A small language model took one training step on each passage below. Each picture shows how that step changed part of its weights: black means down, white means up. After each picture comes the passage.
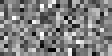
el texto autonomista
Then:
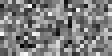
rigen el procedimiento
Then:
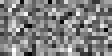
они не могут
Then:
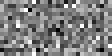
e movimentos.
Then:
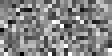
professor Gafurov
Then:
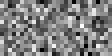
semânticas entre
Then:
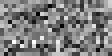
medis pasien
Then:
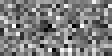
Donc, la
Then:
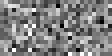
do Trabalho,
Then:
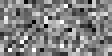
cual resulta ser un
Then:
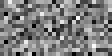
La Plata,
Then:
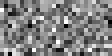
комплекса». –
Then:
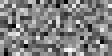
and cognitive
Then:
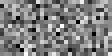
Rohlfis &
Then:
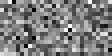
zu lösende
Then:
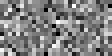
ressaltar que o
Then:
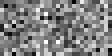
Spielförderung In
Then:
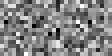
veri formu
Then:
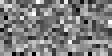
Bode C.
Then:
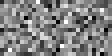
taqdim etildi.
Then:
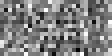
hal qilish; -
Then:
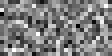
riberas de los
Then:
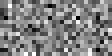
darajada oshirishi,
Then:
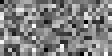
com Richetti
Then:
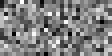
em estatística como
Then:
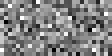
hasta conseguir
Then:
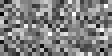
ve radyolojik
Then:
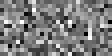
in de financiële
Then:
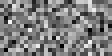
публикация в
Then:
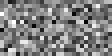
tempo efetivo de
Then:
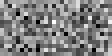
- етарлилиги
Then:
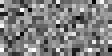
y desarrollos en
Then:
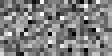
esa mahrum.
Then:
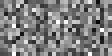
que, con ese
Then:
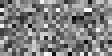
Academy of Sciences of
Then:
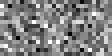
yang digunakan PUS
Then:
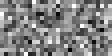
rentang usia
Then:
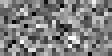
через вне учебную
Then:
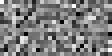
билиш ва
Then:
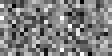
de transparence des
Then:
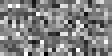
aspekt, mis
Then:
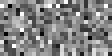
các GLAM
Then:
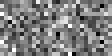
entre la participation des
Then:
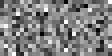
para lidar com
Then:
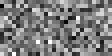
en el clima
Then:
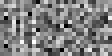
жараёни ва
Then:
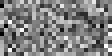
a função de
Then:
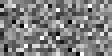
Ulardan xalos
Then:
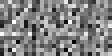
ГТФП ва
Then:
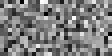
вмістом і
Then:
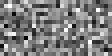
va “tinglash”
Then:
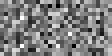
esta la última
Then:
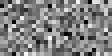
- pedagogika oliy
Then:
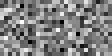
то есть при
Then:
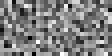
CB em uma
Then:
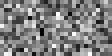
es esencial para
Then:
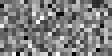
ello las tareas
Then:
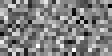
важливе місце
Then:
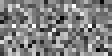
interdisciplinaridade, os
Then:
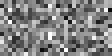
os valores para definir
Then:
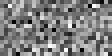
Baig, Muhammad
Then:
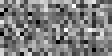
Orol va
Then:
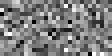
Celem pracy
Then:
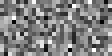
e veiculado
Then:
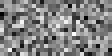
red presenta varias
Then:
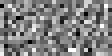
возникающих при
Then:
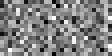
dados da pesquisa da
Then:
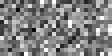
– ISSN:
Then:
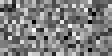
Segundo Mendes
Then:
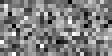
not pay attention
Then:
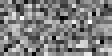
м. Умань
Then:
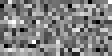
su apariencia,
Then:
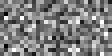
Д.С. К
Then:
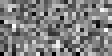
hukum Islam,
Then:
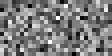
del nacimiento de
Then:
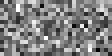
borildi va
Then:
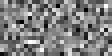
якими автор
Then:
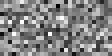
ham mualliflik
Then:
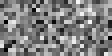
понимать механизм
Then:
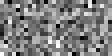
la ambigüedad
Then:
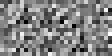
ҳам шаклан
